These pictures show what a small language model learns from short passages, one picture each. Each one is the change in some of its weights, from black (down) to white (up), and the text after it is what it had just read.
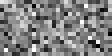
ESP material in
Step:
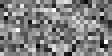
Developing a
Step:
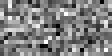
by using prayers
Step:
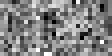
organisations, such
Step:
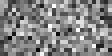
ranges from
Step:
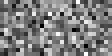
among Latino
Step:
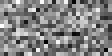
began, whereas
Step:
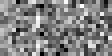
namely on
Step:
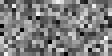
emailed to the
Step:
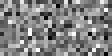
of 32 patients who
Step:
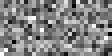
in main land,
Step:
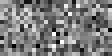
producing a solution as
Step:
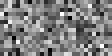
at risk of developing
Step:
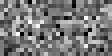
across the membrane
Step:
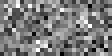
initialize the
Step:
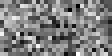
the students have the
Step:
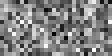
implementation [3].
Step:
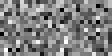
of children aged
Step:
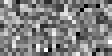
that educators face
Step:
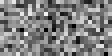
Arrival at
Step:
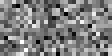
physical one.
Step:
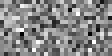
the dataset will
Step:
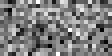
that total bladder
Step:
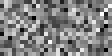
liquid metal
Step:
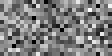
law in terms of
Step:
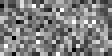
regimes and
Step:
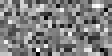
of an external
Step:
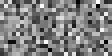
is one subject at
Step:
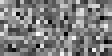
translation by
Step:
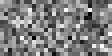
value and high gas
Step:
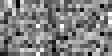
for *O.
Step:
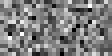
layer determines
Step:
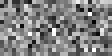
only if there exists
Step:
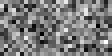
civic tech
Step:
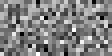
of secretion
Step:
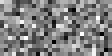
consent was obtained from
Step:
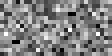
have been defined.
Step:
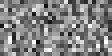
must wait for
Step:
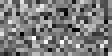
of the information presented in
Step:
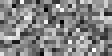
introduced. This
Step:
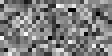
algorithm to match
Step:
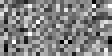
executing the
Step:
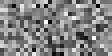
worsen the
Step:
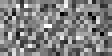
from Fishes
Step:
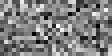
of parameter.
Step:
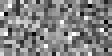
as systemic approach methods
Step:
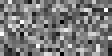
are the expected results
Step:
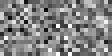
performed using measures
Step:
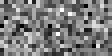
unlocking its
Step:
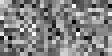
presents the characteristic
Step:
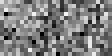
The recent observation
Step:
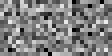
of intimate
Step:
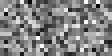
among female
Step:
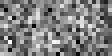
radical flank
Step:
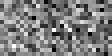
lack of a
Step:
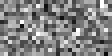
were acquired
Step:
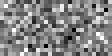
source which may represent
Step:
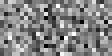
k data points
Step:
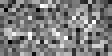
properties quite
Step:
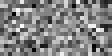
during filler application
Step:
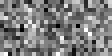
less component count.
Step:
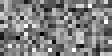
computer screen
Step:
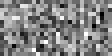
the storage
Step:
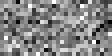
'logistics as
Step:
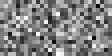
construction project,
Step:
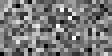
under human guidance
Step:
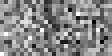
rights, with no
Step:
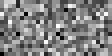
and C. D.
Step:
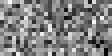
duration of
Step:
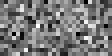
while the permeative
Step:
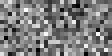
third countries 2
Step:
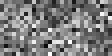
features of information
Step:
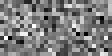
operated within the
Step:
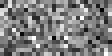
influence on the
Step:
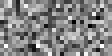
to broaden
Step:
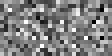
et al, who
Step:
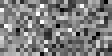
nature. 2.
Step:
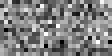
where $a_4
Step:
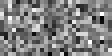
by lack of
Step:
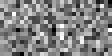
parent's general
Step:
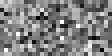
In future up to
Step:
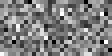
they experienced
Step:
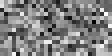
Republic of
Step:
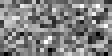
the main part of the
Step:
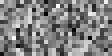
control systems, not general
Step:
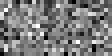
through their work.
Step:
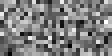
and the emergence
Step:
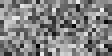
the results of the analysis
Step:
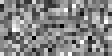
systems supply blood
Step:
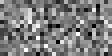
values, such as
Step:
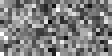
practices. From
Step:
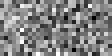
the Package
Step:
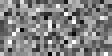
of population among
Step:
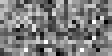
public health issues,
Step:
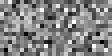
be reused or
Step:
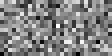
Article Better
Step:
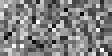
stage and item
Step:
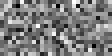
in profiles of
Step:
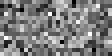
score of 30
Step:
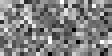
identified David
